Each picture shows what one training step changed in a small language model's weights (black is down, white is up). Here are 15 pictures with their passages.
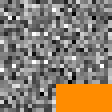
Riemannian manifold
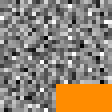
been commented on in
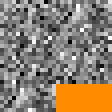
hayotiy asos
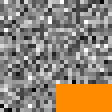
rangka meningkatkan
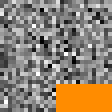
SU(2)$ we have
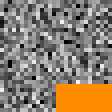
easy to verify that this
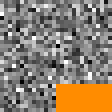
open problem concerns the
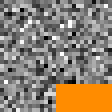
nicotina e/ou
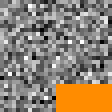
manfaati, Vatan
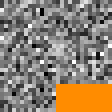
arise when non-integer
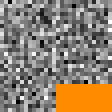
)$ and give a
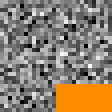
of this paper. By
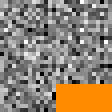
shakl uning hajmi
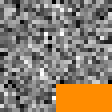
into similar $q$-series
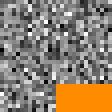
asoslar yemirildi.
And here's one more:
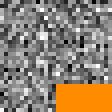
\bibitem{A} H.
